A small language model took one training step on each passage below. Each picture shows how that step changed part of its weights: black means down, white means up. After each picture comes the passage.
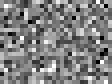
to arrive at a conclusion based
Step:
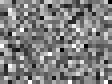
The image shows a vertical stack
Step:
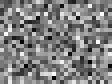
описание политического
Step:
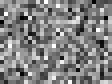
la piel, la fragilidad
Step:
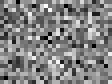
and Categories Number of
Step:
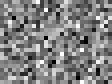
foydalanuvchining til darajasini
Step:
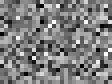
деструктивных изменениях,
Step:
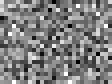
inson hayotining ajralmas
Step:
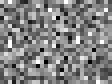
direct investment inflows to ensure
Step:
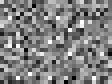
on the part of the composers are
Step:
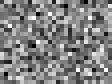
measured in terms of money.
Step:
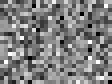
is a symmetry group of the
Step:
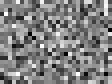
статус Лучанського
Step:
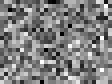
very good reproducibility and
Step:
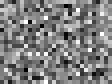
to compare multiple classification models such
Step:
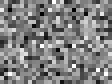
boshlang'ich sinf
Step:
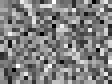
manusia. Gereja
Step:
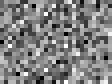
West African sub-region
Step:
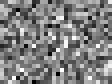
other vegetation grows at ease
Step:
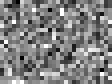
zu erzeugen, um
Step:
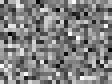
and return calls 1-2 times
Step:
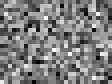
data do indeed give the presented
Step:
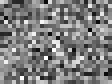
et j'ai été on ne
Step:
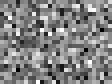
entre a questão da epistemologia
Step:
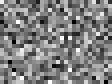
two groups, minor,
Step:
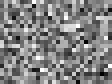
head requirements are low and large
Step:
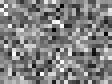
tartibni shakllantirib,
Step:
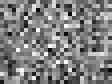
compounds in higher oxidation states,
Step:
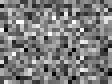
the basis of human civilization.
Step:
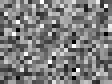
\in Z)$$ funksiyaning
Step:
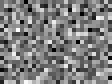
розглядають З.
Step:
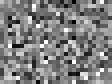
average daily temperature and relative
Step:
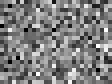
эттирадилар. Улар
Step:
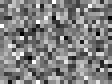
Figure 9: The room temperature has
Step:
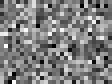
Altiplano. Biological
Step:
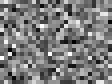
made from steel, which is
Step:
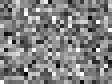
of Fribourg: Eva
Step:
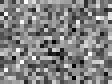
як один із методів
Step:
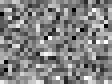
usually attributed to emotional
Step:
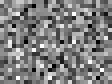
fluency the performer has with the
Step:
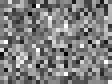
«управление своим
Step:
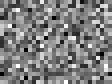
\sum_t \sum_j
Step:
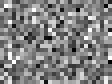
котором отражаются все
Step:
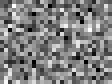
– Integration of software tools with
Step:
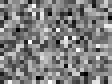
profesión, que permitirán
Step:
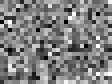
va agrotexnologiyalar
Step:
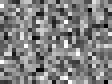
Beijing, China, in
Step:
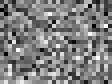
Sevmiyoruz, yani
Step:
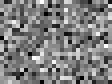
U.S.A.). These were
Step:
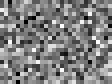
the researcher looks at the history
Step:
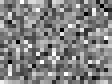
Farhoddan yordam
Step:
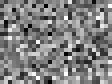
observational needs discussed. Existing
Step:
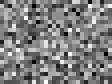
most populated nations;
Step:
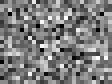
son rapport avec celui de
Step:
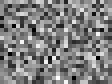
sayısı (n), evren
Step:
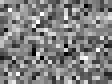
several variants of feature selection based on
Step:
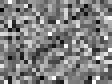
this study had been identified. The selection
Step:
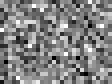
5.6 million cubic
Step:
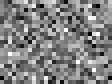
или нескольких
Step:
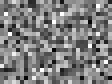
yakunlanishiga olib
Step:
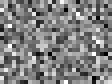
à temática, o que
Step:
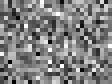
la réalisation d'un
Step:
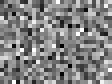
altitude Fig. 10
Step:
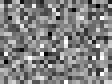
constructive technology of the reinforced
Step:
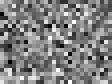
agradecemos vivamente esta
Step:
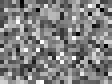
i sostav moloka
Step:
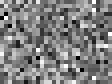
2023) considera que para
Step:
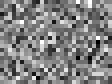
about the nature of the study, the
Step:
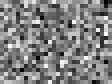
(arch. Herzog +
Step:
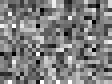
Orient in a virtual
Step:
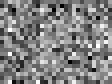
suggested that there is the association
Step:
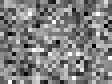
yangi mazmun kasb
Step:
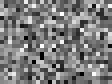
қайғу ўзаро
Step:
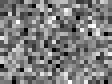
the process of respiration, it
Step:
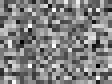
military training and the need to
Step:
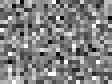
língua portuguesa
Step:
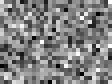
bo‘lmasdan, balki
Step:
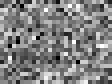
no Pantanal. Dessa
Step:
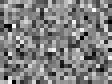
значительному увеличению
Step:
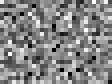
especially in the town centre of
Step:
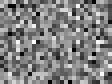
This can be seen, for example,
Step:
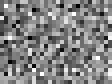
leafed their shade is
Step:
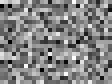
hydrogen Hydrogen and
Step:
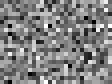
and Edge Systems:**
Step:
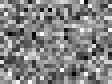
10 months. In the end, the
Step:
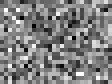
вещества, верить
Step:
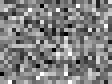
insoniyat ijodini va
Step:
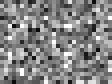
survey 2000: an assessment of the use
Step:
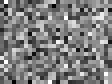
multiple aspects, annotate each
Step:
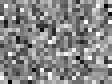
disabilities, as underscored by
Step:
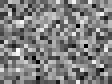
increasing amount of them increases surface
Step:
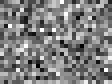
not limited with dissipation of energy
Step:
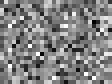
que a personagem conquistasse
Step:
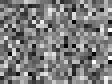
которые вырабатывают
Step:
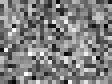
arbitrários, senão
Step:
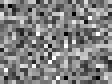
Pico cells and the characteristics of this
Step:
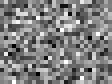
of oil for variety B and from
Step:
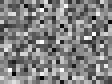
terhadap pemanfaatan
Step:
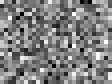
on a misunderstanding.
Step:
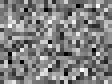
través de los procesos educativos
